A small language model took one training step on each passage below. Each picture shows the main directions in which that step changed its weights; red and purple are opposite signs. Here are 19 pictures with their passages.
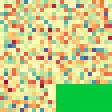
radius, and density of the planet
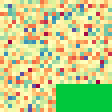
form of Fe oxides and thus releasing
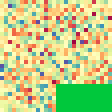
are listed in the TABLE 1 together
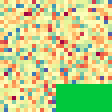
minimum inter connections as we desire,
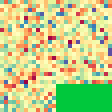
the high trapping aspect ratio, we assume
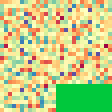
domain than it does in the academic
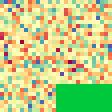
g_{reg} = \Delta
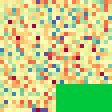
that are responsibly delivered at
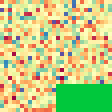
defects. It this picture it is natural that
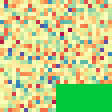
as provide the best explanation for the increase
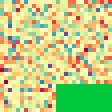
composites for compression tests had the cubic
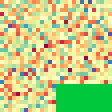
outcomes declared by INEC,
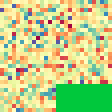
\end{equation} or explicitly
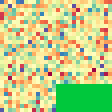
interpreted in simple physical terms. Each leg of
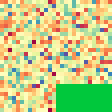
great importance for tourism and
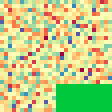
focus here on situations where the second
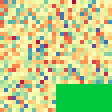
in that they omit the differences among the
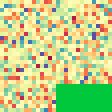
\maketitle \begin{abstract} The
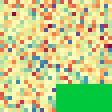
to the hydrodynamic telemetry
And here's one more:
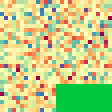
to identify alternate parameters that uniquely
